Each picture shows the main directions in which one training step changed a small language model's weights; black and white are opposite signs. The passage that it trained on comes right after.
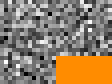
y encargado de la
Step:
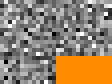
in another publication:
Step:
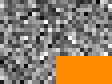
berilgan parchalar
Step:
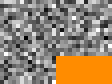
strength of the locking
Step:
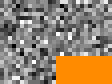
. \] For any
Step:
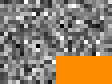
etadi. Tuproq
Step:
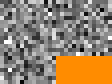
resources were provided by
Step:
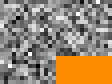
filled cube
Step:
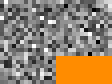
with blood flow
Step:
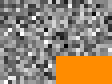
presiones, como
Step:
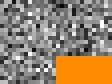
principal del estudiante como aprendiz
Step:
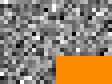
are determined completely in terms
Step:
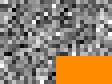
The main concern is the
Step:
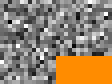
indeed equivalent to the
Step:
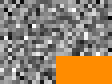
et sont souvent
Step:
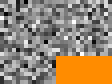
o'rta va oliy
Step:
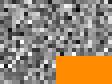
constructive ce au contribuit
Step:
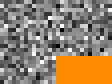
of the interferometer contains
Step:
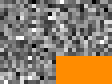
in each case, obtained by
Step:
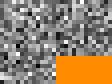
orqali Grisham yosh
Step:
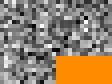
expert); examination of
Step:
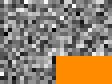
load completely determines
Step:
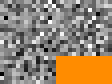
qayta ishlash, ularning
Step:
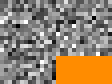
dan wawancara.
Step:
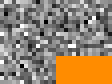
permis la mise en
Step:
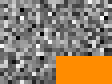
a tomada de decisão
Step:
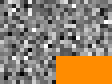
acompanhante por
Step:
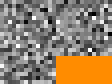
історія України.
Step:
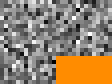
ijodiy fikrlashga
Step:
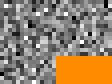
tajribalarni O'zbekiston
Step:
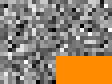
narx navoda
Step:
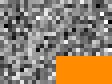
The Interval 1 period shows
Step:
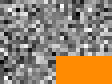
tę myśl
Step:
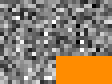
- Bibliothèque
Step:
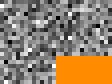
the equation of motion can be
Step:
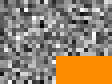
\sigma_c f^+
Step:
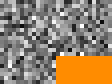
projected as {\em
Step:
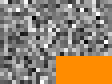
a ``wrapper
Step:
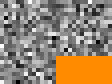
carga horária
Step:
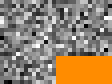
health concern. In
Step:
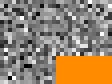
at volume level: -
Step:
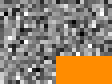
vosita hisoblanadi. Shu
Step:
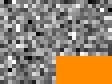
has generalized Granger
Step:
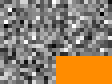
years one spends studying
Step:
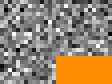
be $0$ and
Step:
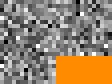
asarlar asosan
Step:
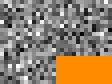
возможности наших
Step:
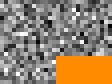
for $\sigma_{NN}$
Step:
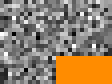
by migrating through
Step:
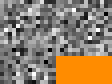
jalan – jalan
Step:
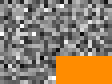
we also need to specify
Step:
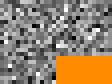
yang ada di Kalaode
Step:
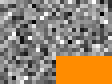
and it cannot be detected in
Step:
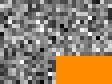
the time the first spin has
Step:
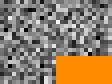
to analyze spectral properties is
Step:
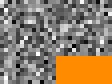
grupos e cada um
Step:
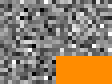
error \begin{align}
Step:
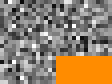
$p$ electrons, the
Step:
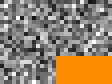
internacional. Para
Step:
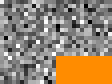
Catalysis for conversion
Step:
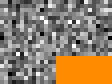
до стрільби та
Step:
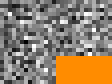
\end{figure} Our
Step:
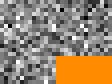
números e os
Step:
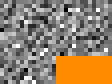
systems— particularly in relation to
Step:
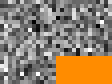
x_\mu +\half
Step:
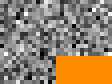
included a small $\epsilon
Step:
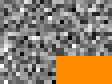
focused on the Russian
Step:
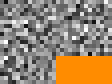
transfer from the low-lying
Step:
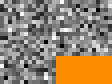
(MTZ) black
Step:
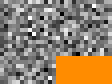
Los primeros
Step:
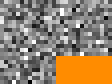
jarayonini faqat bir
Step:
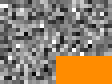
e a razão
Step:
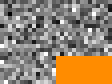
yoki zo'rlik
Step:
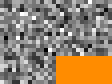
case, $\rho$ is
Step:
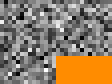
reversed before contact 2
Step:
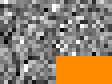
are typical dimensions used in
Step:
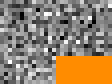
eruptive YSO that
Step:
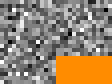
equilibrium value of the chemical potential
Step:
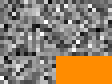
be approximated with a Gaussian
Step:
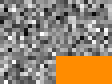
d'état et
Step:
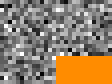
In this appendix we review
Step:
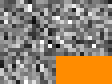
bayonot ularning faoliyati
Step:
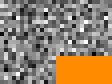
of undergraduate research
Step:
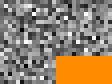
esa ijtimoiy mavjudotdir,
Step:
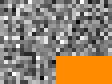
cuenta factores como la
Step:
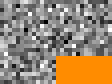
allora, perché
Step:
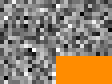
the decays of charged
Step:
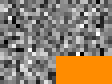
algorithmes puissent
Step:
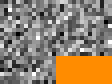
– National Ozone
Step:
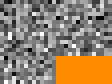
Bu muhim jihatlarni esa har
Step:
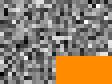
promoção da saúde
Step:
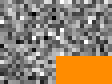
ularning harbiy xizmatni
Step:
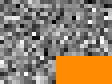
in terms of the swap
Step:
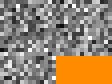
bounce replacing the
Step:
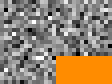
de agosto de
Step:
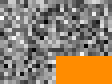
oid terminlarning
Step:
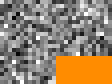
corrections imply a few
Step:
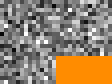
role after one turn.
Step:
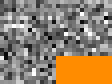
connected correlations, namely
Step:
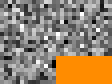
unit sphere are the
